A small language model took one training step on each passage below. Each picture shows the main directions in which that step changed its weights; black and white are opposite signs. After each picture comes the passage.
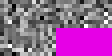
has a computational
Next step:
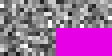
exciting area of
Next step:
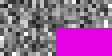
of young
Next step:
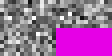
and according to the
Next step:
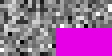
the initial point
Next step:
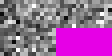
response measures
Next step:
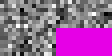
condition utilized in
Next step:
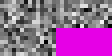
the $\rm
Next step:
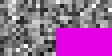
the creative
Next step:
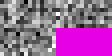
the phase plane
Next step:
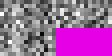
Finally, the
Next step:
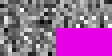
material object of
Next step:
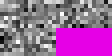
one expresses
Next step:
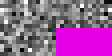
light blue and
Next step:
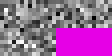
Both the
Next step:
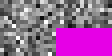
instead to
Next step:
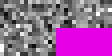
a finite number
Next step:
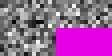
In the interval
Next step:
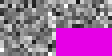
line on $\log
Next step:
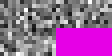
modelada por
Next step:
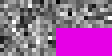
for implementing
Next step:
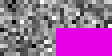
raising the
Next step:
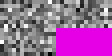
quite high.
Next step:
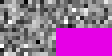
the axion mass
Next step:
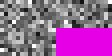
ask a group
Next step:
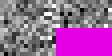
contraction is
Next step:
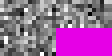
Narrow and small
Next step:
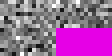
форма и
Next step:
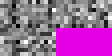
their corresponding language
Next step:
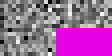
nucleus is
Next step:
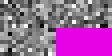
or because of being
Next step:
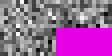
contributed 3 %
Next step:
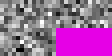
amplitude in the
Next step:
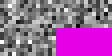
the present paper we
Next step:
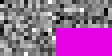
angular momentum
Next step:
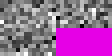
spectrum (500
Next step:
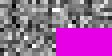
their uncertainty and
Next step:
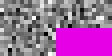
and forwarded
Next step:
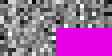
is highly
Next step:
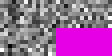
the turn of
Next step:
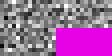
research center.
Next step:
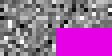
Fender et
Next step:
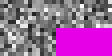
to increase the
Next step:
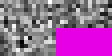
planning at
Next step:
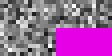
to the field
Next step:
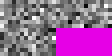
yet for this
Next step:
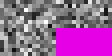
transmise à
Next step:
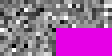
additive noise
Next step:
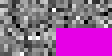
their academic
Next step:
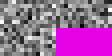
shows that the
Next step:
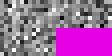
be due to smaller
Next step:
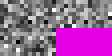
como comunidade
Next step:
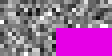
demonstrates the
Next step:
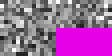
important role for the
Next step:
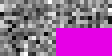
described above poses
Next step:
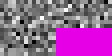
we can explain
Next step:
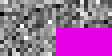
at scales where
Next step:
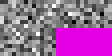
corresponds to the
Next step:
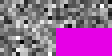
pair production in short
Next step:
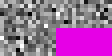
Displacement at
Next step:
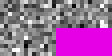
7 TeV,
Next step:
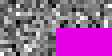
у билан
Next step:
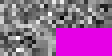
contributions in
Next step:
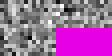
potential at angle
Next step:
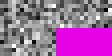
behavior is naturally
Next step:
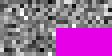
« David
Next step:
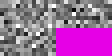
children can perform
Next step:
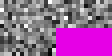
and Hydrogen
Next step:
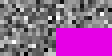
sowie die
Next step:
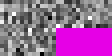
as micromolar
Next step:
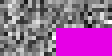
the reason for the
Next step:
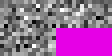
When dynamic
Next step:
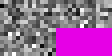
all the physical and
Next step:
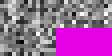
the typical
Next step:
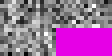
the parameters of the
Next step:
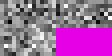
supported by a
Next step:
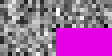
the natural systems of
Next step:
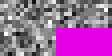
filters as a
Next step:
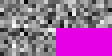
y aportan
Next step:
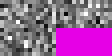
C input, with
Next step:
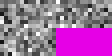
density while all other
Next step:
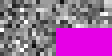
explicitly that these
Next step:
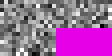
Office of
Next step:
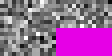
from the surface
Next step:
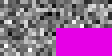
aim to derive
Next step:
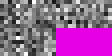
except in very
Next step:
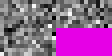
conclusie van
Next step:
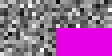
Results and
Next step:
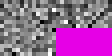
validar se a
